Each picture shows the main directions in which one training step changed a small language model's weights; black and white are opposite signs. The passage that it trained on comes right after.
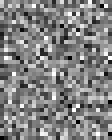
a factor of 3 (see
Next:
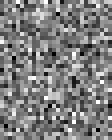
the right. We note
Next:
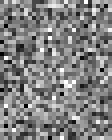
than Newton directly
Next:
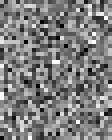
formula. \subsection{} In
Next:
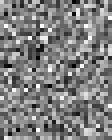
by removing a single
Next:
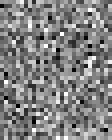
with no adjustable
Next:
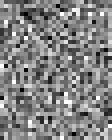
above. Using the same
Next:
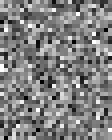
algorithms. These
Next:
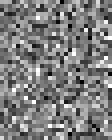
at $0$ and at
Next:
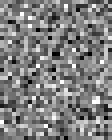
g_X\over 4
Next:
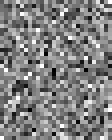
$G_2$ structure
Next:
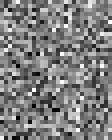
. \end{equation}
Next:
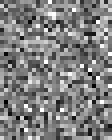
this stipulation,
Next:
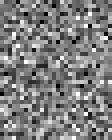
these methods are provided
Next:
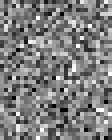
Thus, for the
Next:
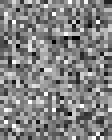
linac could be
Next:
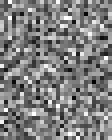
PNJL model with
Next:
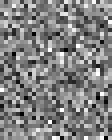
\end{align*} We
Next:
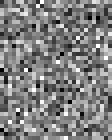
in terms of the input
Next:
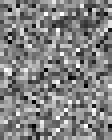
for Martian
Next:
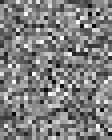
meaningful results have been
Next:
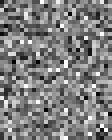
problem, we embed
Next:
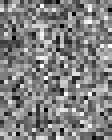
and Young's
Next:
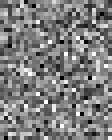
for a fixed set of
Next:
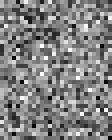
over the whole
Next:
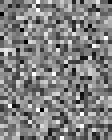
It implies that the CC
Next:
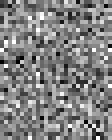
a cyclic group
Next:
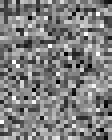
grand unification
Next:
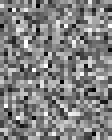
is implemented in
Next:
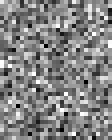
of Serre's
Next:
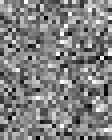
of Mathematics,
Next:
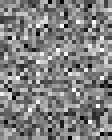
is unbounded as
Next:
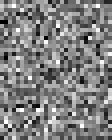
estimated energies from
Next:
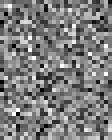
just indicating the
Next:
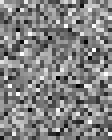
of individuals
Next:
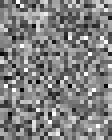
the one used in observations
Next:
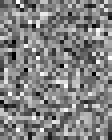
the levels of the
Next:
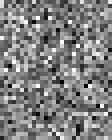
let us suppose that our
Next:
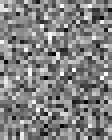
create these maps
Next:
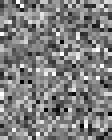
the expectation with respect
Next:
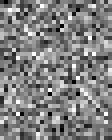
and the relationship
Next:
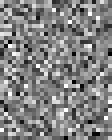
protection of a
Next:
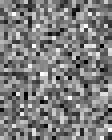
have their summits at
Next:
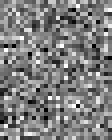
entirely on the
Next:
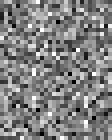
There were also five
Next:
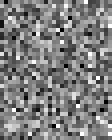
\kko L and
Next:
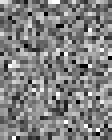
is odd and
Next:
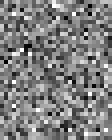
basics and further
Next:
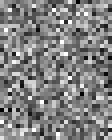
diagrams can be
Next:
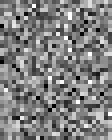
\overline{G}$ we
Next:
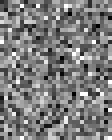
on the sample. The
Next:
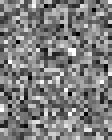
widely used in
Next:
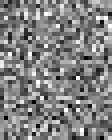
Make sure that the
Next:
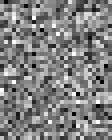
are positive constants independent
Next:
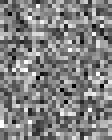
rational expressions.
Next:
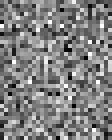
\noindent Subcase
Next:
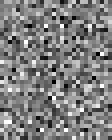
round-trip time
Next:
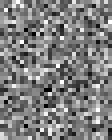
the transceiver
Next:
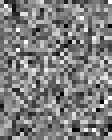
one is concerned
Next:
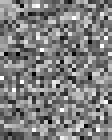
our results formally, we
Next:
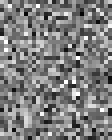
say that a subset
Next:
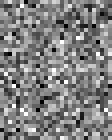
for the density of a similar
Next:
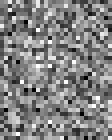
An object whose
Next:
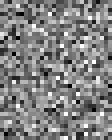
in magnetic fields of
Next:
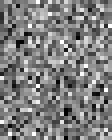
The authors thank
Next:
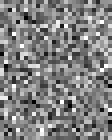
is used to solve the
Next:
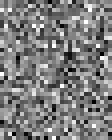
and 2-level
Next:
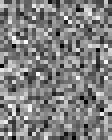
authors also raise
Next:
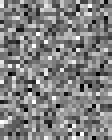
accretion rate).
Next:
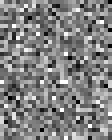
function on $X$. As
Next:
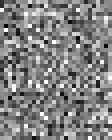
Modeled spectra
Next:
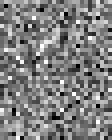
$$ where all the
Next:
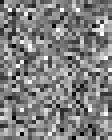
expensive since this
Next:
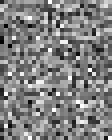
boundary conditions. The temperature
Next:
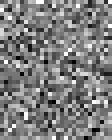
cross over effect in
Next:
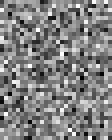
possible. The previous result
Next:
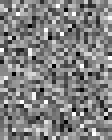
enforces a mass
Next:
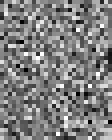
account ii)
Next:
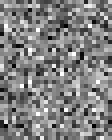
claim. Now let
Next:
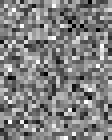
collection of all
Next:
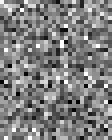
of our study is an
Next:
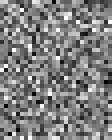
identity from the
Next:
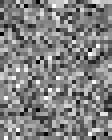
general relativity, there was
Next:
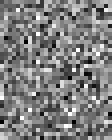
a submartingale.
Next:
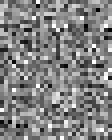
integer-valued random
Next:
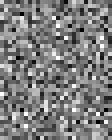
may take $|\nabla
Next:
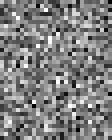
particles is less
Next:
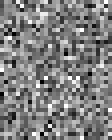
the lower bound. In this
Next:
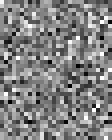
only allowed to be
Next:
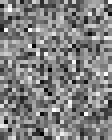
criteria. Let
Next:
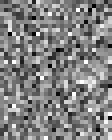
for n=2, it
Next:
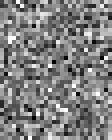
the curve of the
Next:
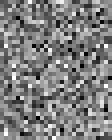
was obtained during a
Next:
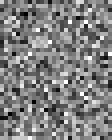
The effective EoS
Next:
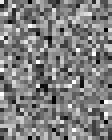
field. (b)
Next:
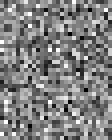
holds that the graded
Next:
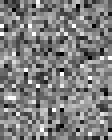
\in \Sigma$, the
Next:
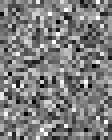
We have solved the
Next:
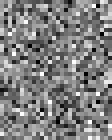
a function-germ
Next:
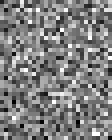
to $f$ and a
